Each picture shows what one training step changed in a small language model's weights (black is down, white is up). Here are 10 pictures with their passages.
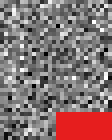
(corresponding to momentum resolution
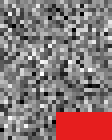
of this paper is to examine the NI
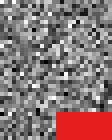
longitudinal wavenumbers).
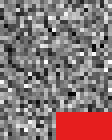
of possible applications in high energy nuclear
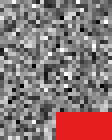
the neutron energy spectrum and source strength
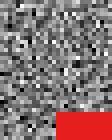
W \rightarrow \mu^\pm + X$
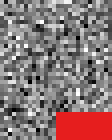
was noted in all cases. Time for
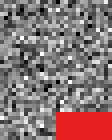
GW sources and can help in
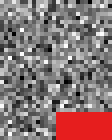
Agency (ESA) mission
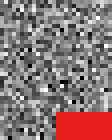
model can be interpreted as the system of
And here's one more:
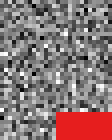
the concept of odd elasticity
